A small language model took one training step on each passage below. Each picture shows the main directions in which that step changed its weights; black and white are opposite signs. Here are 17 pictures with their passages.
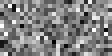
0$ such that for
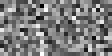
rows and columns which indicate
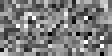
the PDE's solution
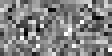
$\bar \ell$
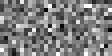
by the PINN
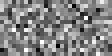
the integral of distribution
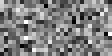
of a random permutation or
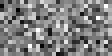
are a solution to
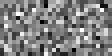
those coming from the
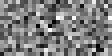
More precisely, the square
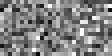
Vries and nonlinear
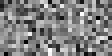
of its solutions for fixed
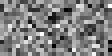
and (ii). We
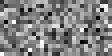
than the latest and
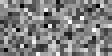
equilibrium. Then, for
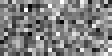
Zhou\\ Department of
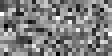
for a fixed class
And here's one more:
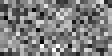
of the map $\varphi
